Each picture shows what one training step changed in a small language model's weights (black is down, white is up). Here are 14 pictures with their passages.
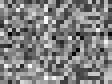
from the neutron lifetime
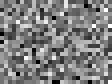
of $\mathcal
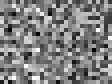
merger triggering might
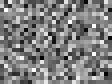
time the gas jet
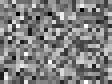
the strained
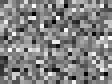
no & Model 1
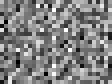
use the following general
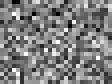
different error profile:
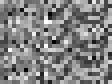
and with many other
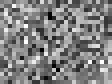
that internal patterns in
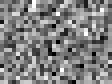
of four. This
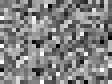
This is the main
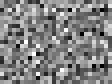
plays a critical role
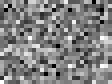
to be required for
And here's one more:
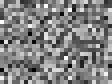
the total Hamiltonian into
